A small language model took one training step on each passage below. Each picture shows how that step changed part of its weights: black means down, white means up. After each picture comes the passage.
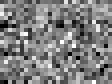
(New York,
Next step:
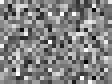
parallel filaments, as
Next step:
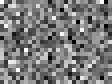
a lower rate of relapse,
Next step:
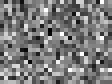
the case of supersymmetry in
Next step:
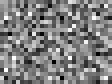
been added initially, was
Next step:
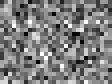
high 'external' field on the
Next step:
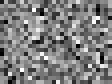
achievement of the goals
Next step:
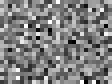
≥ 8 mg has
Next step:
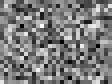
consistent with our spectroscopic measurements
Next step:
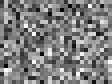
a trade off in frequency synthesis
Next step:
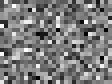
terms of a region void of
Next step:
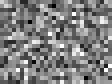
Source (Journal /
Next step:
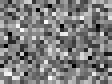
diverse group of nematodes
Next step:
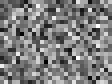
energy. With their compact size and
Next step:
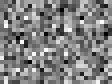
an arrangement of reflectors
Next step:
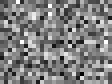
connected to your current location.
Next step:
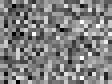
advantage of also being quite
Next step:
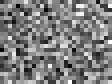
obtained through the non-linear method for
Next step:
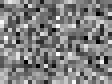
of genome sequences after an
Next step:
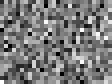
of the flat bands. At
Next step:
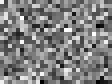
the ratio between friction force
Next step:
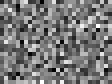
constants. The spin dynamics of the
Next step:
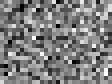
rate as a good approximation. We must
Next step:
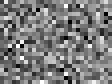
In the non-digital ages
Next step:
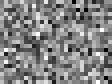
businesses it represents a
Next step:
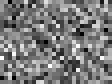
the degree of freedom of
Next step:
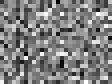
diagonalizing the sample covariance
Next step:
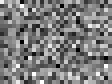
to save the environment.
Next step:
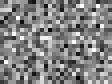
to that to ``evaluate''
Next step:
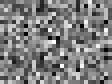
detection all are important for moving beyond
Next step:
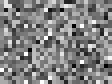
Paper No. 29
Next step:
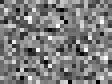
of the theory there opens a
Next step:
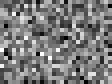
right. I conclude the paper,
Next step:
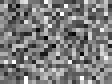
it in differential form as:
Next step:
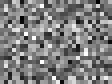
boost part of the connection
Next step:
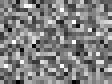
1978). The tropical
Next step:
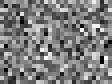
to the boundary of the component containing
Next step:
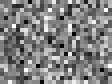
the Schiller test is positive.
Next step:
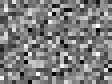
\end{eqnarray} Since
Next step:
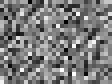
for the controller to adjust the
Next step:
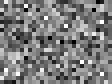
increasing halogen concentrations,
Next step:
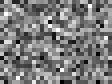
document management, web and social
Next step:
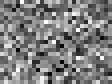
using the LCA method for
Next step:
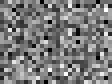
for quantum hardware execution.
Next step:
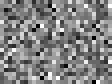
had therapeutic response
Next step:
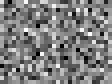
of a number of charmonium
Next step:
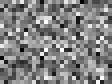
apps to support students' learning
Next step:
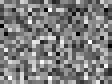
in contrast to the situation when general
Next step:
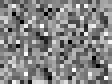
The three were purposively selected
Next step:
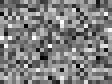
Basis sets are
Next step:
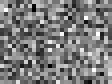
aligned and treated together in an
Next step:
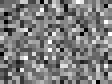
the satellite galaxy, and
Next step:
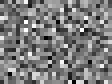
$\Gamma$, as indicated in
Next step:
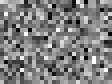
the objective function [5,
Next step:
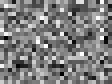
gain and retain customers in a
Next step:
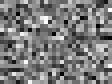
and making a quick change.
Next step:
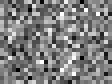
acids, there has been
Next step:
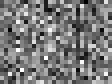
IE. Furthermore, the paper
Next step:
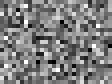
The median (Me), the
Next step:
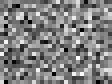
seem to refer to 31P
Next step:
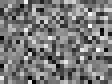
form of reaction to certain
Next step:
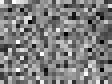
These efforts illustrate that
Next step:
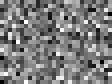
performance under high-multiplicity
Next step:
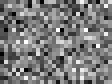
different layers (different
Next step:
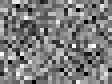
deviation of 0.2.
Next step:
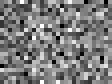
on the task of fuzzy
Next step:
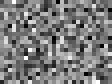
corresponding frame. Profiting
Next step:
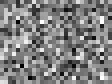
a habit and improve over
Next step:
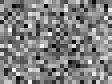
supported by arguments and put
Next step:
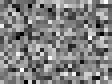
role of the company websites is
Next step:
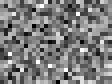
the $k$-th UT can
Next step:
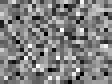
Formulation F2, has a
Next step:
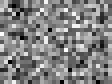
letrozole in female
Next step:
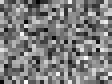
+ add value KIRI
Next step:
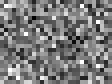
in \cite{HL}.
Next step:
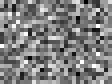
Similarly to the TTI
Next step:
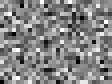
PM proteins Pma1
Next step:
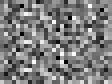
motor parks in
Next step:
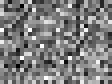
art. It is an
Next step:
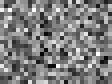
\subsection{Measuring magnetic
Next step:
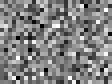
National Research Council
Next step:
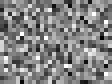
23}\dotfill & Ifoc
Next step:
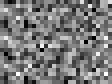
other fields. This catalogue
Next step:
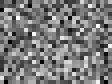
illustrative areas,
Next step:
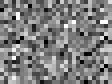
Data Trust might involve was
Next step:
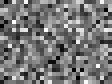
the precipitated Cu particles
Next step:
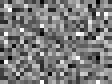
\textit{dependence}. In
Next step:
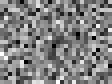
man-made hazards.
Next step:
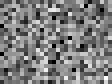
coupling case while the weak coupling situation
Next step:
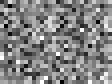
perinatal damage to
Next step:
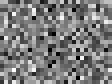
health setting is separated from medical
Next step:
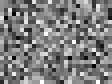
We have conducted several experiments on the
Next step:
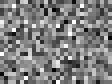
payload size and weight that
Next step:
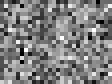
(second column) and
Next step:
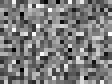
degraded state. The
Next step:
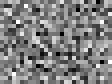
areata (AA). He had
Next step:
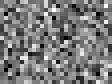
calculated. In each case the area under
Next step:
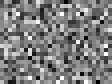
is the usage of pictures
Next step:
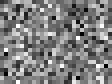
it has ever been considered in other
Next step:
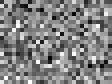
relationship between pain severity and
